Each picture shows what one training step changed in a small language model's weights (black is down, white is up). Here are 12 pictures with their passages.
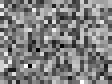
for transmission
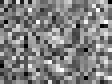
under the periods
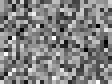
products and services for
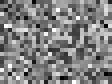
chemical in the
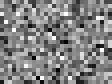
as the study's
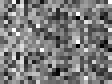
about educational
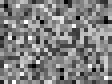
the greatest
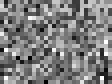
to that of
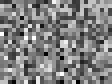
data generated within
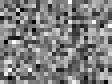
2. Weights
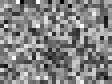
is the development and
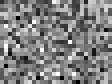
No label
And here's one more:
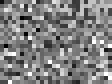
children is
